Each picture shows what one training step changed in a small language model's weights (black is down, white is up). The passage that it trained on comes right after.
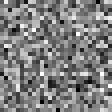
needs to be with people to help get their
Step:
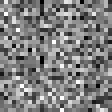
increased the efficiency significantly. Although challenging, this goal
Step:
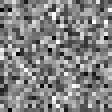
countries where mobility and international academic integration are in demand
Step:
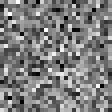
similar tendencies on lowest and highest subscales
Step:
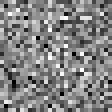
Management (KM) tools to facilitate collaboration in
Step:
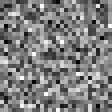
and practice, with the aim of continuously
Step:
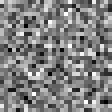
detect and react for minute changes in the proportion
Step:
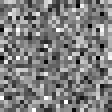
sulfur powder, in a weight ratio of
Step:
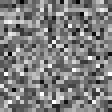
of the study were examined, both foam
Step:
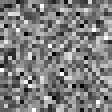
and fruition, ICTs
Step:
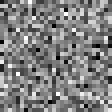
offers considerable advantageous over classical stepwise
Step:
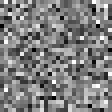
term 'school community' typically refers to the
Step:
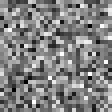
to draw a human profile. It was assumed,
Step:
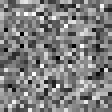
effect is induced by the virus on the Vero
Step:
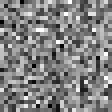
cm in width, featuring a pointed
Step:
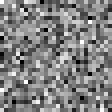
most populated single megachurch in
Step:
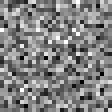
to be a trusted partner and responsible member of
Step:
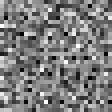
different semesters and an international working group,
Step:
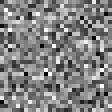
less than 0.6V. When the
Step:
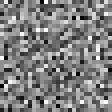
process would also arise if, instead, the
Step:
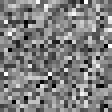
can directly impact workforce-based outcomes, including
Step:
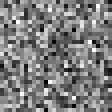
as an irregular visitor in
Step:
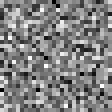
a suitable alternative feed ingredient for
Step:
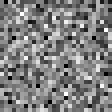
on the use of media tools in groundnut
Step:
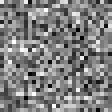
Topoisomerase II
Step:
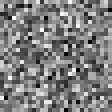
verified that there is no notable correlation between
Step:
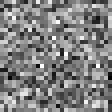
reduce maintenance costs and ensure continuity of production because
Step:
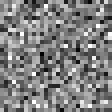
Shares that were statistically significant from those reported for
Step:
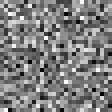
Learning Management System for new educational environments using
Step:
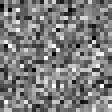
rights groups) is the latest confirmation of
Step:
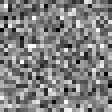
to vary stimuli by use of a variety of
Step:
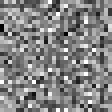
plastic substrate. Bond strength of formulated
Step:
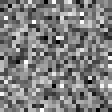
(Albert ve Fadjaranie,
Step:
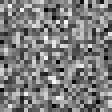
Social Network Sites on Tourism
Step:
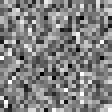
substitutes can be classified into epidermal,
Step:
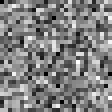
compliance with established quality requirements. 3. The evaluation
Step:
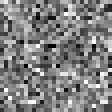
Jr., “Cognitive radio: making
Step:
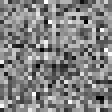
parameters in corn. However, higher level of
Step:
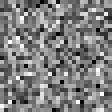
their educational activity" [3]. Historical memory
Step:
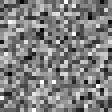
In Africa and most developing countries of the world,
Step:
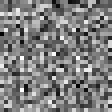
is the sole method available for decreasing associated
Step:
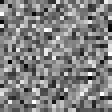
Das conducted the experiments, including statistical analyses and
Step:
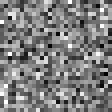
immunotherapy allows for the Figure 4. Model
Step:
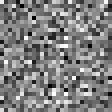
sequence that is described by a Table D
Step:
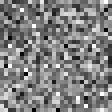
nutrients (Weaver, 2012).
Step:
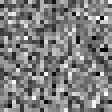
on the top layer and an incised ground bottom
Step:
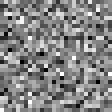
qualitative descriptive analysis. Data was collected using questionnaires both
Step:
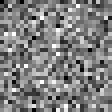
other Mature or Legacy Services. In
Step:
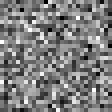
Foresight Lab. CoSTAR is
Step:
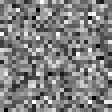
The primary prescription for these medications is to
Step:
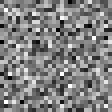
resort to serious control to protect their liquidity
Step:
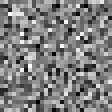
we will predict the disease associated to those symptoms and
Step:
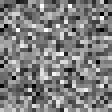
and practical means of assessing RV function, including
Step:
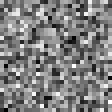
the medicine departments. The average age of patients
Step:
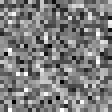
on the results of research and analysis, it can
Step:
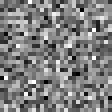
are proposed, which are very similar to our
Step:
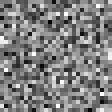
and the performances achieved, but there is still
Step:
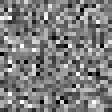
hybrid enterosorbents for binding bile
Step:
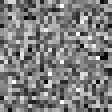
2025). Social media addiction surpasses
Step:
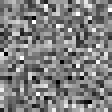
Integer Assessment Strand 2023 2024 N Mean
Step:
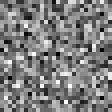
in monitoring, to give clear instructions, to
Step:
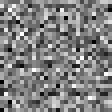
dominant peak suggests minimal crystalline phases or high
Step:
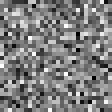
to each former client-connected service.
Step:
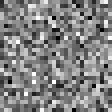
an small exhaust rotor fan at
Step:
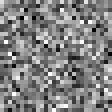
use of ESC (embryonic
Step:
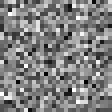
seen that areas with certain significant variables can affect the
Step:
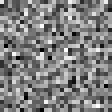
determining the level of diluted processed water negatively or
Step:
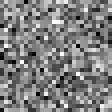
accessible and creating customized technology solutions to meet the
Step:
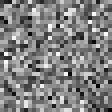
Orwell vividly portrays the nature
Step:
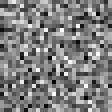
obtained comparing NEST using different seeds
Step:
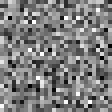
Infrastructure Consortium (EDIC). This
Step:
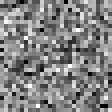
of incisional hernia in the
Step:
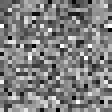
bar size from the structure. Tawie and
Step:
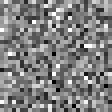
wards SMME Business skills/ business plan
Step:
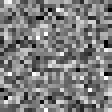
for publication The authors declare that they consented
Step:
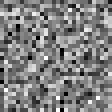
was examined by microscope to detect acid-fast
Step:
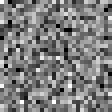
family members, friends or colleagues
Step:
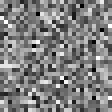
A. Plan the Human Centred Process The initial
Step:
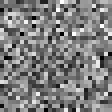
Antonino, "Gli Anni
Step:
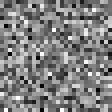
and bright-field images for
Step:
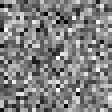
data set of 515 firms listed on the
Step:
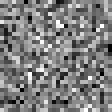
behaviors of printed Ag thin films on
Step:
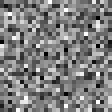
matrix. All mentioned algorithms have been implemented in
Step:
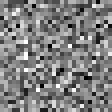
to the surrounding conditions is perhaps so
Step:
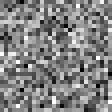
of transparency. In this study, we introduce a
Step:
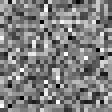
of glutaconic acid were determined when the
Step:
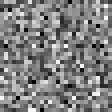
may cause an error, which is an invalid
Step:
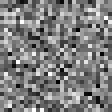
of this trauma. Originally written in
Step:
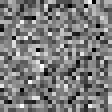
Edit Geometry View User Interface Development
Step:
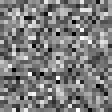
techniques presume stationary source and array
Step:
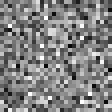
in adolescents. Literature review
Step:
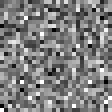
and water fluxes, while taking forest
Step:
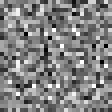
the first site of the hospital at the
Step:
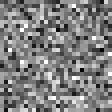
in shape showing 1-3 annellations.
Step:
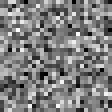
applied to groups of primary cells instead of sequentially
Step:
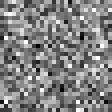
followed by bootstrapping with 5,000
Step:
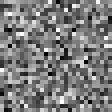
summarized early sensing, diagnosis and repair
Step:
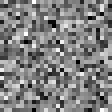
S2 sample, it was found that, the
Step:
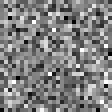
parametric multipath estimation algorithm. In
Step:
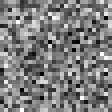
communication methods worldwide. In Pakistan, English is
